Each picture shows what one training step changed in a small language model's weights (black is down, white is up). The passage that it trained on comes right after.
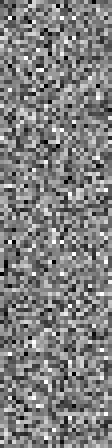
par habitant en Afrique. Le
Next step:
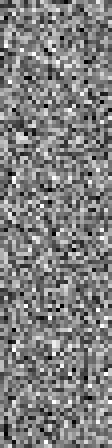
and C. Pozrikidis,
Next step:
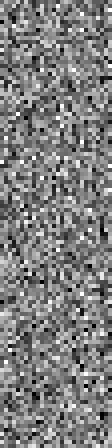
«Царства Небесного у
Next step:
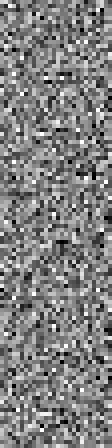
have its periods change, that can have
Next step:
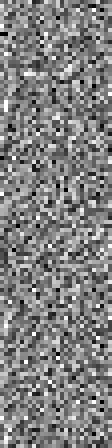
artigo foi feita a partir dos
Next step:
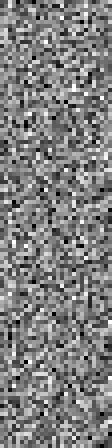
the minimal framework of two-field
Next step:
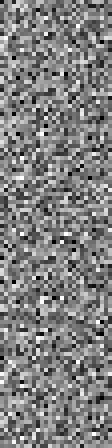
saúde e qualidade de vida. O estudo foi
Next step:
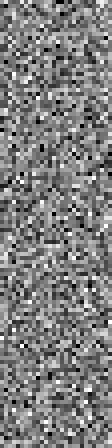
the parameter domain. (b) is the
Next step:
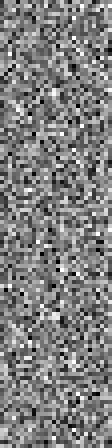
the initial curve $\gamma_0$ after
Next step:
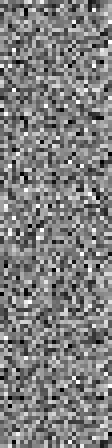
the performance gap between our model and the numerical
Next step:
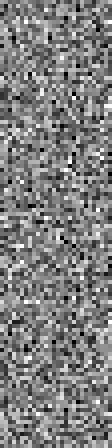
the measured regions. But, the spectra of
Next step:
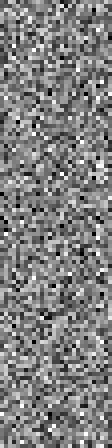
of omdat deze niet wordt
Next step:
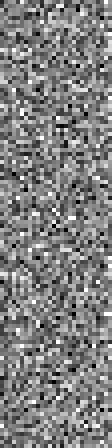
ensemble order parameter amplitude $r$, {which is
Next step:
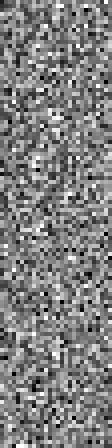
shakllanishi hamda milliy ruhga singib
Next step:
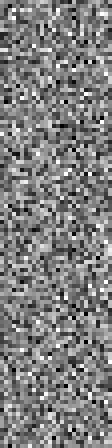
excitation at 40% and 20% duty
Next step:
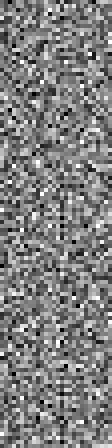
bo'lsa, ikkinchi
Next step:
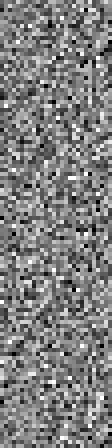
any of these missions when they actually
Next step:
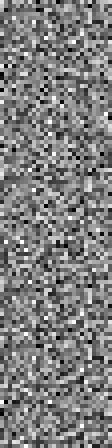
são, mais especificamente, a
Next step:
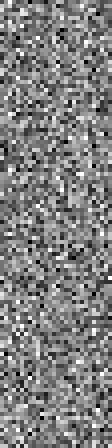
n jẹ̀ ni
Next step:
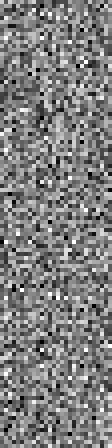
des Sciences Juridiques, Economiques et
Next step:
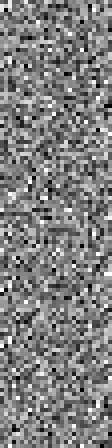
for the impact of background noise induced by the
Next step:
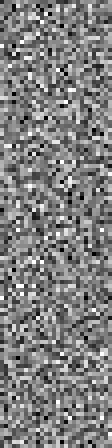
va zo'ravonlik,
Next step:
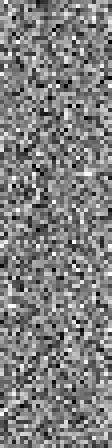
probability obtained through simulation with accurate blockage
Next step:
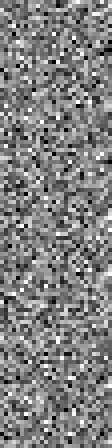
simply that the effective potential is nearly zero
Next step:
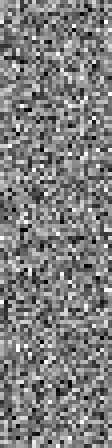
точность задачи КЭНС,
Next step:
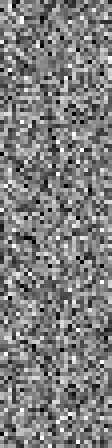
$A^+=0$ gauge only
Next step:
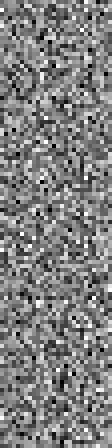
not be important for such small values of
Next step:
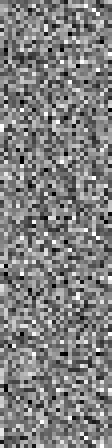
عرفت نمذجتها
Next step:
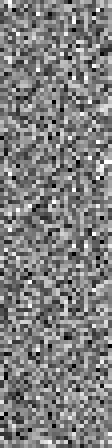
we have to link it to the dual theory using
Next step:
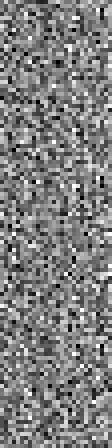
we have presented the first conceptual design for
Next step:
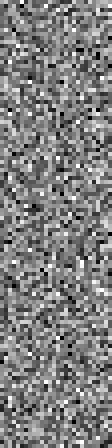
men : a man it is true,
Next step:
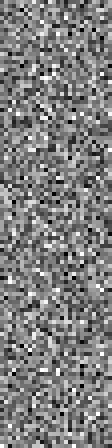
2023 yil Ma'qullandi:
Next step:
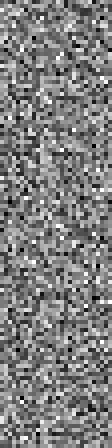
\cite{39}. Another interesting feature of
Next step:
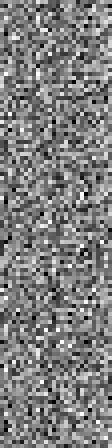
International Scientific Journal. Theoretical and
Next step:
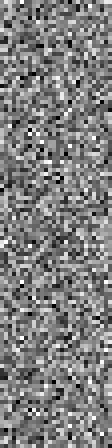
The XSHOOTER spectrum is
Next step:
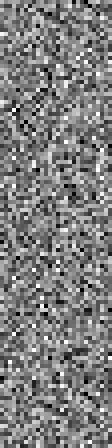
t/ga) va o‘z
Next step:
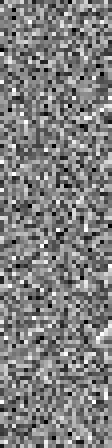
with eigenvalues which besides the standard critical
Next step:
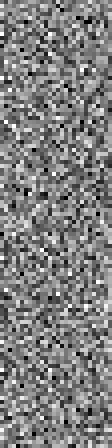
outros autores que abordam o uso
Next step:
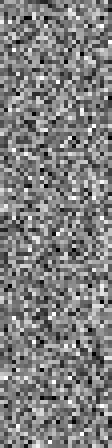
and a conservative estimate of luminosity evolution, consistent
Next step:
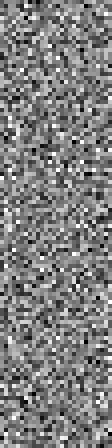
for building histograms, some specific
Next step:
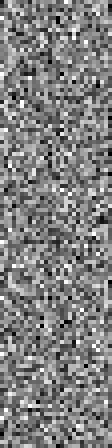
advertisements analyzed. The remaining
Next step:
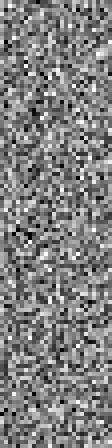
a mathematically controllable process at
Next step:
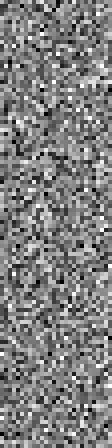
in the network are not systematized and do
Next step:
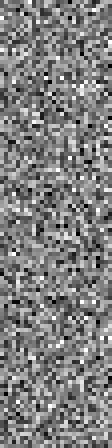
sensitivity, we expect that the inferred constraints on
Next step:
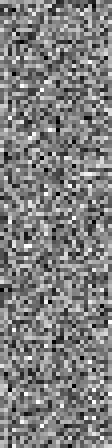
the MICINN Projects
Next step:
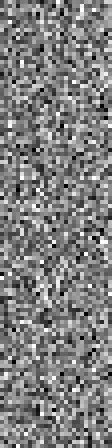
"True" optimal iteration strength parameters
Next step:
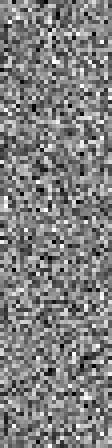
um regime tendencialmente autoritário
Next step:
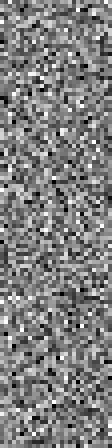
que l'on a coutume
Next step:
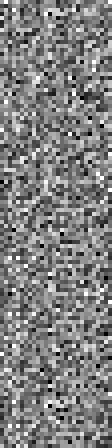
yaxshilash, pedagogik
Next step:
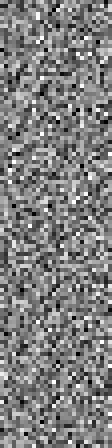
a lower bound for the mass and density of general
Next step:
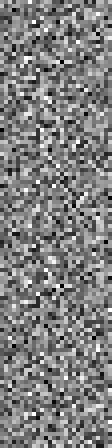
esto se debe a que aun en
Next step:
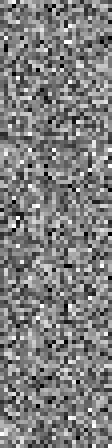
πρέπει να
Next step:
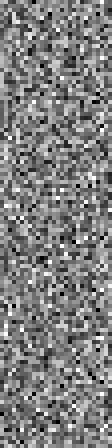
\uv-coverage. Smoothing
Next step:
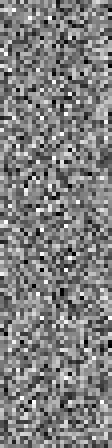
oriented either parallel (upper band) or
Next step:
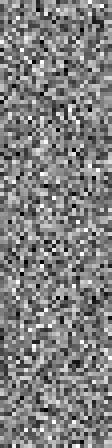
scales larger than those of halos, their
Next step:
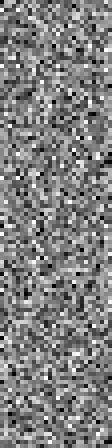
the large distance limit the induced vortex potentials
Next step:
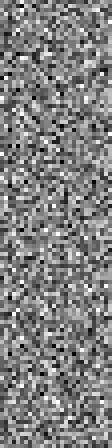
ma‘muriy islohotlarni
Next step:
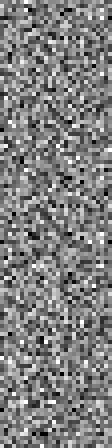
notevole apporto di proteine
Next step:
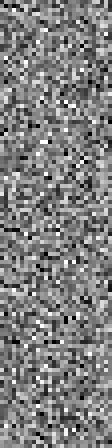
las mismas necesitan ser
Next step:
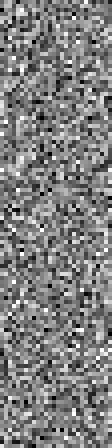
as the nuclear polarization after DNP divided
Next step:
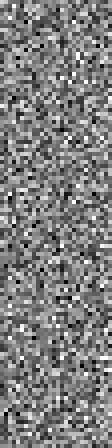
transformation, $\vec A\rightarrow \vec
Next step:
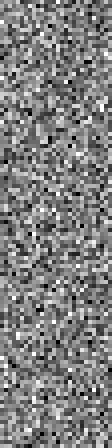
дослідження та їх обговорення
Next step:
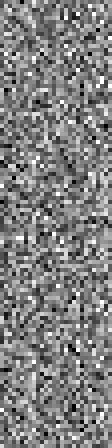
ularni oddiy kuzatuvdan
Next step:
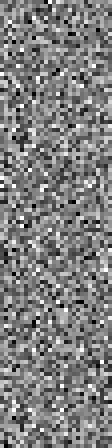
vazifalaridan hisoblanadi. O'zbekiston
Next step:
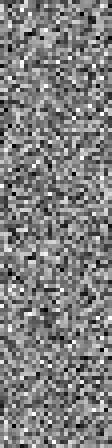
Fotografía de la autora.
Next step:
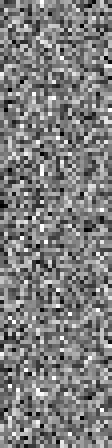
высш. пед. учеб.
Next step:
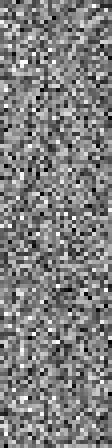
Trad.). Boitempo. -
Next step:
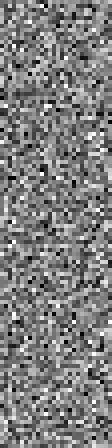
that the panel *Saint Michael
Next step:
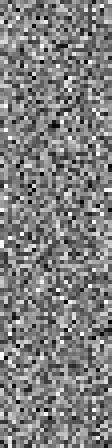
also find that the AGN fraction, in
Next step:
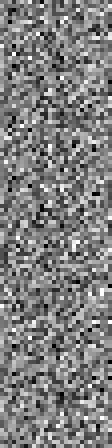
objetivo foi avaliar se a
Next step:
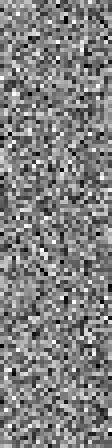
(2010), apresentam em seu trabalho diversas
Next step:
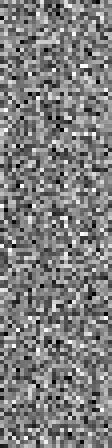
(see Supplementary Information). The
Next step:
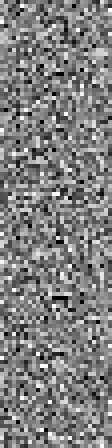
и занимаемым положением
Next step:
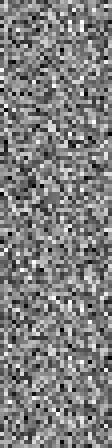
Второе турне Дункан
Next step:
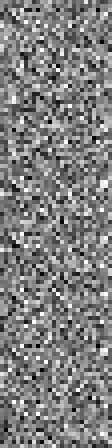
ўзгаришлар натижасида
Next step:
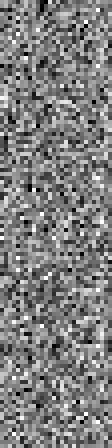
положительным. Форма
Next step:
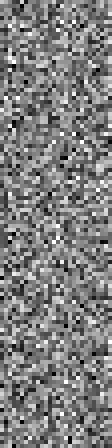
as QPP in some optical stellar
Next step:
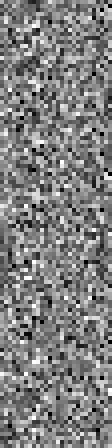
уважаеми професори:
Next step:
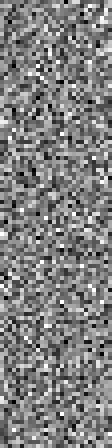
a rapidly rising `open'
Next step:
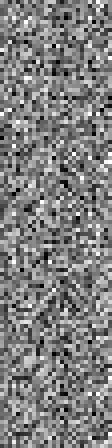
part of parameter space, the study of the properties
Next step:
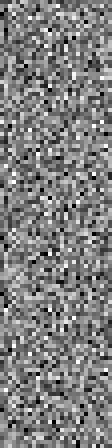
approche mixte (quantitative,
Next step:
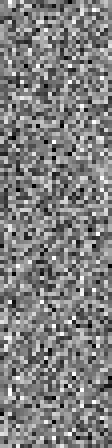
detection rates according to the regression coefficient
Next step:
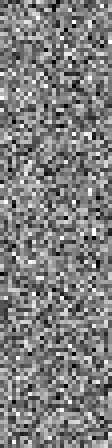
theory and the Riemann flatness of
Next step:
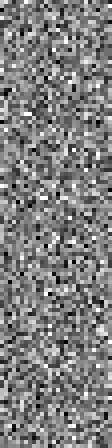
admitam autocomposição,
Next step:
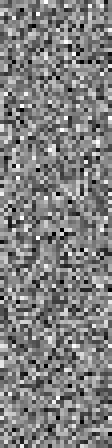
da impugnação. Restou
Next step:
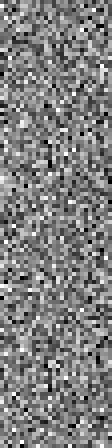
nature de leur coopération ainsi que les
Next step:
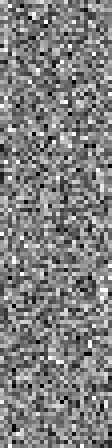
= 330$ kJ and the output
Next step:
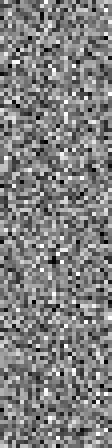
(right) at 2$\sigma$
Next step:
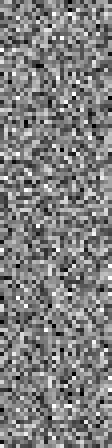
each structure as the number of sequences having the
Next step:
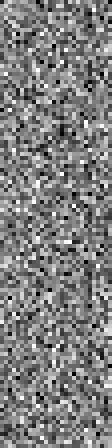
unit positive and negative Coulomb charges
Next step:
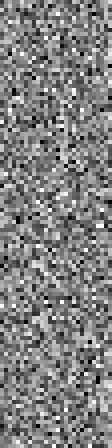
assume that the read back value $y$ corresponding
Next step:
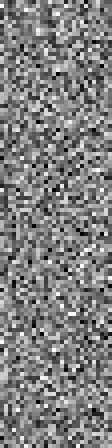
parte dos casos, os pais
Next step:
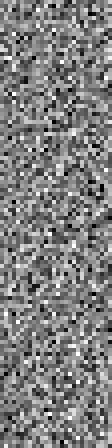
actually measures the delay between one perturbation
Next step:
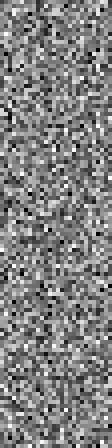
spaces. Since affineness is closed
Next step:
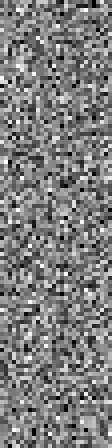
the following section. \section{EOMs
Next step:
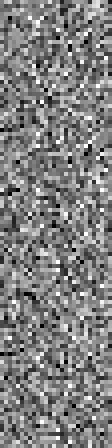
$c_{Max}$, was generated together with
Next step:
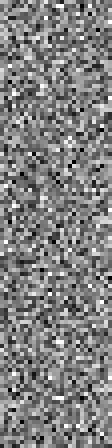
Go Theorem in Quantum Gravity
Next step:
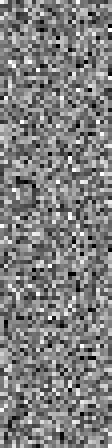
$Q \simeq - {3\over
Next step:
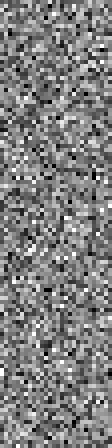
satisfy: \begin{subequations}
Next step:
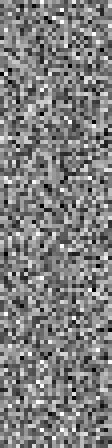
able to accommodate fewer H atoms
